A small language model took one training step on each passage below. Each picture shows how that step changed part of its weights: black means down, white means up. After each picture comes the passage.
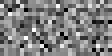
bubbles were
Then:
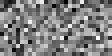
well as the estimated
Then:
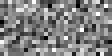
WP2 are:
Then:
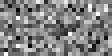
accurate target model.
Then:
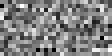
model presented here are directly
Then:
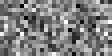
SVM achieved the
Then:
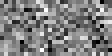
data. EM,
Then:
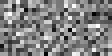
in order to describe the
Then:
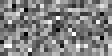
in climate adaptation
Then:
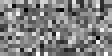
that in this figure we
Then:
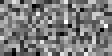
of ethical
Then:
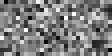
interest. DATA
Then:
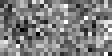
very easily. The
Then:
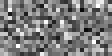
produced water only comes
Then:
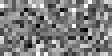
is given by,
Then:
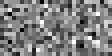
the macro
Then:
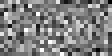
with the phenomenological equation
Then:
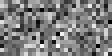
also highlighted,
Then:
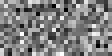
obviously considered
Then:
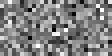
The challenge
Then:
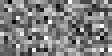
future materials may be
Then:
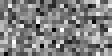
food spoilage
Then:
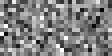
where p-wave
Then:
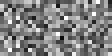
gaps between the levels
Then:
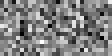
What is your
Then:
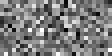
then x_i
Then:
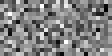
in both lobes
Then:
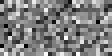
panels are global
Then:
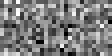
\name to bias
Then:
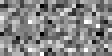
{author} {\bibinfo
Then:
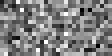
a central position, in
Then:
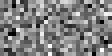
by a point source with
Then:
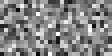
sales from the
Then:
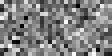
Lemma 4
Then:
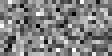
Twitter started
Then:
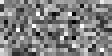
densify these
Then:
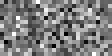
change through a health
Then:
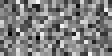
publicly available due to
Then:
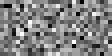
and (b) the
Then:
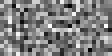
of a survey that
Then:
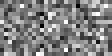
R$ increases to
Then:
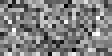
1% energy loss was
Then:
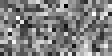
storage capacity
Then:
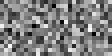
for the tilted
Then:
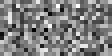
of these techniques increases as
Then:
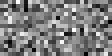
examine in more detail
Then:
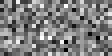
to about 20 K by
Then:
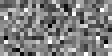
plume expansion for
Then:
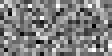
is often to gain
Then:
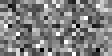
separation of the
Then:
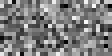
superconducting state of
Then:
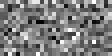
patients typically present with
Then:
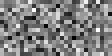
have demonstrated,
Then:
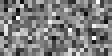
lattice intersections but
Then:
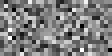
only as a tool of
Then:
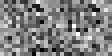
financial market have
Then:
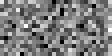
highlights the
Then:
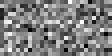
specimen. The
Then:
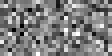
can be identified with the
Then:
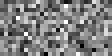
loads. However,
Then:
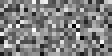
suffers from two
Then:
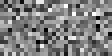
member trust and
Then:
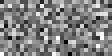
for care process
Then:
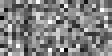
hugs the
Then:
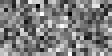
the village
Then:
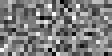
produces mixed
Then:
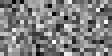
long tailed distribution
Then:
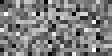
e_c \pi
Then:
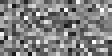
and relationship between the measurement
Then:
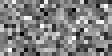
She is regarded
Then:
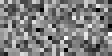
skin diseases
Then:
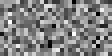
In this paper, we
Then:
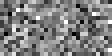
SFR as low
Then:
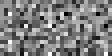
of past lattice calculations
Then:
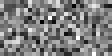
be done in a
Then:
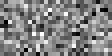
harsh operating
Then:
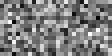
Open Access
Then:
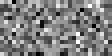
is constantly changing
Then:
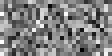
the geocoronal
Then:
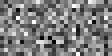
acceleration of particles up
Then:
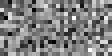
breakdown for
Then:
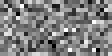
processes are around one order
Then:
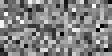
open, namely
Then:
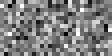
49% of all
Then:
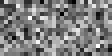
participant practicing
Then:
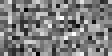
of patient's
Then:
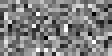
with experiments are usually
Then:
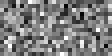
the fitted parameters are
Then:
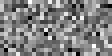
be useful for determining
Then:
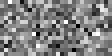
To find energy loss
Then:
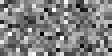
Focus Group
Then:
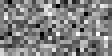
quantum algorithm, which has
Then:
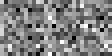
choice of weights
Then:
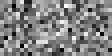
conclusion, for a
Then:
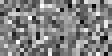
the use of generative
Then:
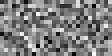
and structural
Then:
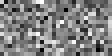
knowledge, no existing
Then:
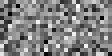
applications where remote access
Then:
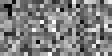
the unique topology of
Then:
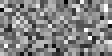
quantum computers improve,
